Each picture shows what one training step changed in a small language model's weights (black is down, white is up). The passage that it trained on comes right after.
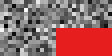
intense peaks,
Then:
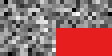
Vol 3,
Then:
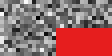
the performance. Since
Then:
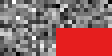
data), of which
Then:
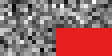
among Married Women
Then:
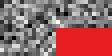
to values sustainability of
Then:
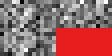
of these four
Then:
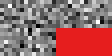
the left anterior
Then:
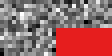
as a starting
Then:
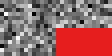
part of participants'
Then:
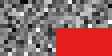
method of indirect methods
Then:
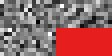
factors that contribute to
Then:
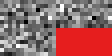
where dynamics performed in
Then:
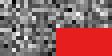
internet and information
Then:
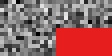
distill the most
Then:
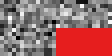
determined by the expression
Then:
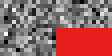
emergency situation.
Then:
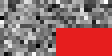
areas of education
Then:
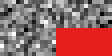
This algorithm has three
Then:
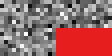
repository during the
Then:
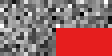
branch hospitals
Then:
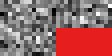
Available local resources
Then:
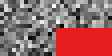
research 26% are
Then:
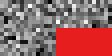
Abstract The objective
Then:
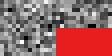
B Positive
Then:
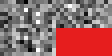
Proper motions
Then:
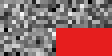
position remains within the
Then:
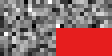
that commodity
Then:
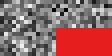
is necessary to design
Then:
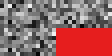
on the mentioned key
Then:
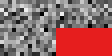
rice and
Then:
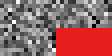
been weak support for
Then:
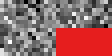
scientific research.
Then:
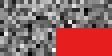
details with the help
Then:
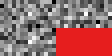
an increase in estimated
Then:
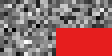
regard this value through
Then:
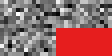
Health Sciences for
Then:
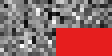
positions in the S
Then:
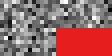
can write
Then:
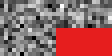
and communication culture between
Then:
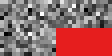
recommender systems have
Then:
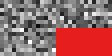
the incorporation of
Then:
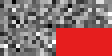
practice, using a
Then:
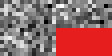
from *Wet
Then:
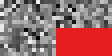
using sedatives.
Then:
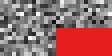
Hence, without the
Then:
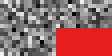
describe a new
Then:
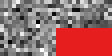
notes which are
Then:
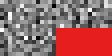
Among the 100 patients
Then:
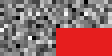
the physiological pH,
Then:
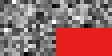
in them of
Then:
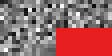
can then be employed
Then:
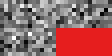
PDT are the
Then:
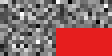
play a central role
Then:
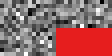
learning and human
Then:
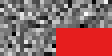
a total of 34
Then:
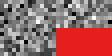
convergence speed and
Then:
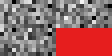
production performance of
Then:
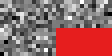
any application, these
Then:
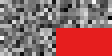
eliminated the natural
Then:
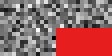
the advantages of temporal
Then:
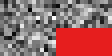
of the stake
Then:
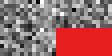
taken and have a
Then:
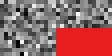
the prenyl
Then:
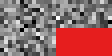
spectral fitting for
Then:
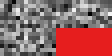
institutions, in government
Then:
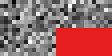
high nutritional
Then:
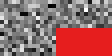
bothering the
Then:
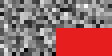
the species of the
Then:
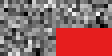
conducted with major objective
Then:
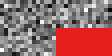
variables when combined in
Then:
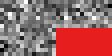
Mainland Total
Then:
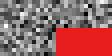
enters the
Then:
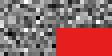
their job performance
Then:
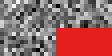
perceive the
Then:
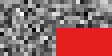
photographs can
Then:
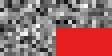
heated to
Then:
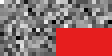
malignancies that
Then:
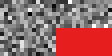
the energy is not
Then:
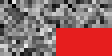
on the length of
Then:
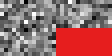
of adsorption
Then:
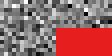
the swimming
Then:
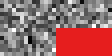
this paper is
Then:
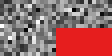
Moderate Moderate
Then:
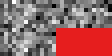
of transformation of reality
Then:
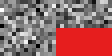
this. -
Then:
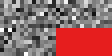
customer interactions through
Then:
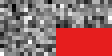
and fried food
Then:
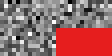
modify CS with
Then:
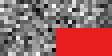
launched. While
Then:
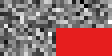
this pathogen.
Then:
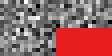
clearly observe that
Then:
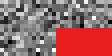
temper mood
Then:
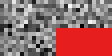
of it's attributes
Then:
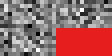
are planted in
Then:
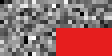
potentially used to improve
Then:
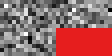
paper is to
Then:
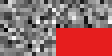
SMU and
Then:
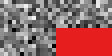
like the English
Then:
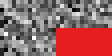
Table 2). In
